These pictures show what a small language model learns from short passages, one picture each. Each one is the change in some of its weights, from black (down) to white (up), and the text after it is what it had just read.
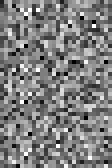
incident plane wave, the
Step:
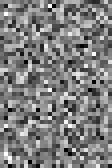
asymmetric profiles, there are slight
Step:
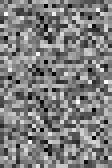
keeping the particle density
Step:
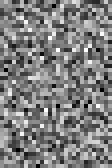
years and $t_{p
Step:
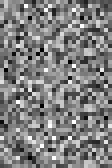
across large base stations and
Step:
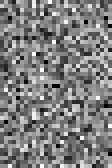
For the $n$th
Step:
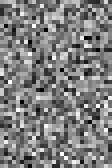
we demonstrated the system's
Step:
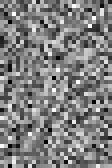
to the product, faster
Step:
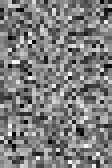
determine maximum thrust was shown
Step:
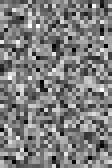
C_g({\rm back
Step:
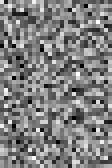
rates and the measured survival
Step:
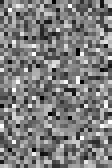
Therefore the quantizer for
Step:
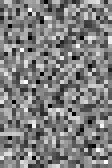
binaries, photometric errors,
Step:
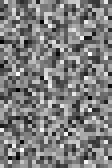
to the transition matrix element
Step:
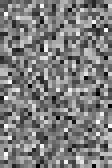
is very close to the value
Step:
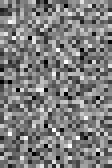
Pacific Ocean off
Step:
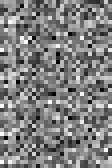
\tabularnewline \hline
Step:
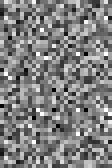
the frequencies of maximum amplitude
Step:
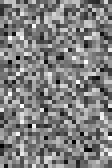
we also note that the confidence
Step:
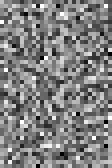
the defects. The results are
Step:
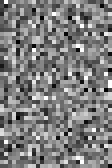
$I$ converges to 0
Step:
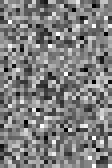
The comparison of these two numbers shows
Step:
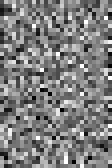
$P_1$ as the
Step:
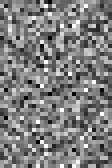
density of absorbers {\it
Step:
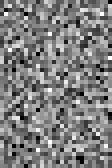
models are constructed using Support
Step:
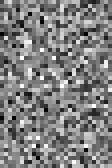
restored feasibility.
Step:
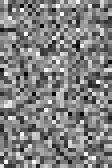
\mu_F$, respectively.
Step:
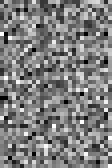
This can be accomplished
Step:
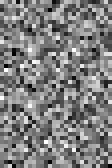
for the above asymptotic boundary
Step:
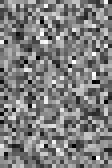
finite propagation times, and nonlinear
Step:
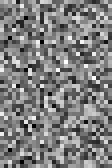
as an input for the calculation.
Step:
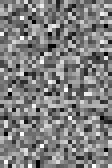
invariance). We will use
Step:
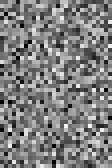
expand the right hand side of
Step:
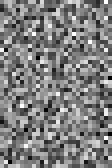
in the universe, have been
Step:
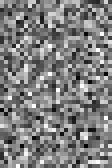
design collaboration from both theoretical
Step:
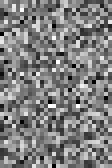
the one parameter \Ka\
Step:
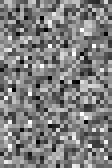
optimal architecture was
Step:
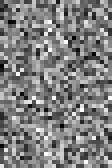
to $\chi(T)
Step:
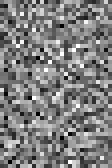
to choosing ``common
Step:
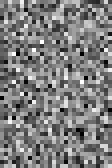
fact that $U$ is now
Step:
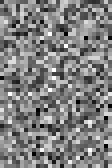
enable basis transformations.
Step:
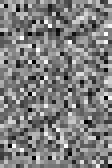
equation in a one--dimensional case
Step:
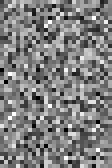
HFS routine.
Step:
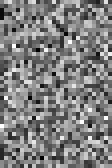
two-dimensional systems in the strong
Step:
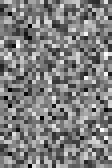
the mass dimension of the linearized
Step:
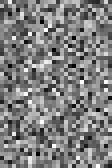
noise between qubits by the
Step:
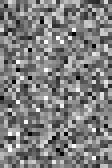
constant, to describe the data in
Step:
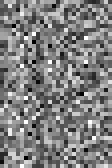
of quantum optical models also. This
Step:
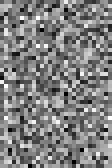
1993). The bottom line
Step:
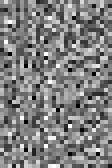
RSI case, can be
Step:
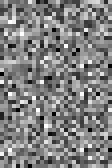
Parker sampled the
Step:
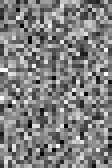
used for early access
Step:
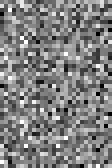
\end{align} \noindent
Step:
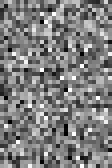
parameter $n_0$ does
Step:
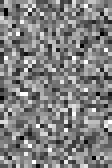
sintering on crack
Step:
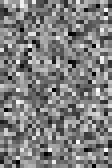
the main text. Here, to
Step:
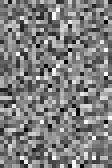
implicit. Direct
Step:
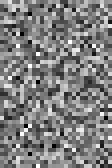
the previous case are conserved to
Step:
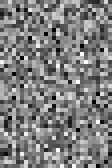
structural zeros while providing
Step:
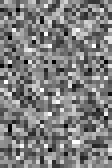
standard deviation and range for either
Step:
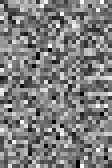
\textit{per function},
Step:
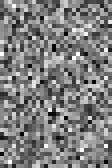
the extreme forms,
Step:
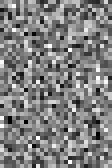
short range of distance which gives us
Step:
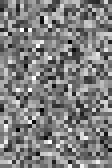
value for the horizontal velocity
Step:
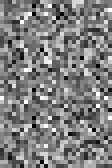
cannot change and must remain invariant
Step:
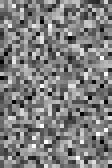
space $H^2$ of
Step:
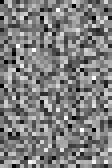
excellent, well within
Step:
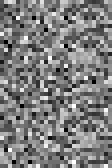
given well-observed,
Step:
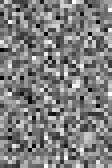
Science and Technology of
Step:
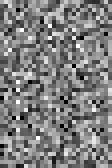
between the two models was observed to
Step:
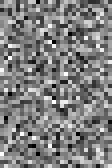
entire background, while DM
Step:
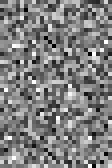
second term in action (1)
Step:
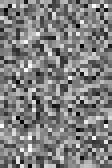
dependent background. A time
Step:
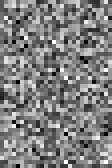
the shaded circle an
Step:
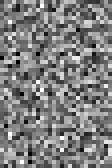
and filaments, and a
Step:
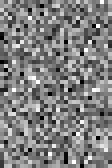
for $B_s \to
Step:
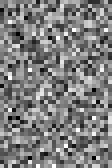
data transmission, and delay
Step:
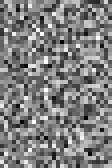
wavefunction will be much smaller than
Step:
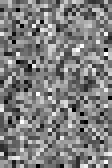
have applied empirical
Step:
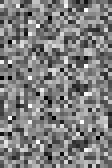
tools to the current state of
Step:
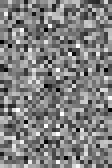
exists no smooth
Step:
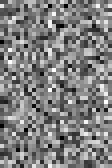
leverage the properties of quantum
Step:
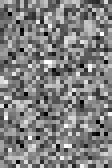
actual compositions have been
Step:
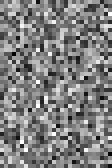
in this paper, to enable
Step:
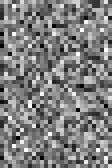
the one characterizing the SFS
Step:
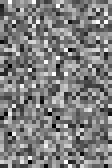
the quon language,
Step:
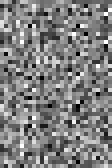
that all the ancillary
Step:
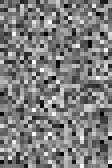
constraint $ L_\tau
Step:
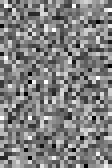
number of e/2 –
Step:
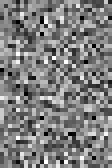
depends on its realized type
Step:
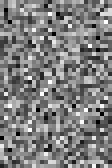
liver (Liv),
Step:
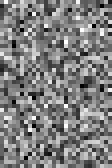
the Hubble parameter. The
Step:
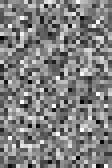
minor CM peaks at
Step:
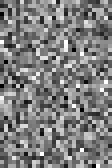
rate in $\Sigma_j$
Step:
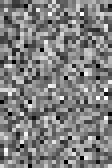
canonical pulsars cannot be
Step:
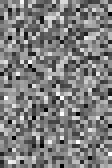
future experiments in this area, or
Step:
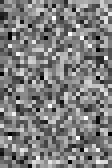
explain the very weak CRSF
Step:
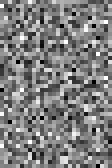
emphasize that other
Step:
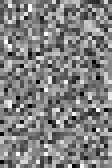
laser photons, which are
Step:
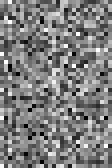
various commonplace computational
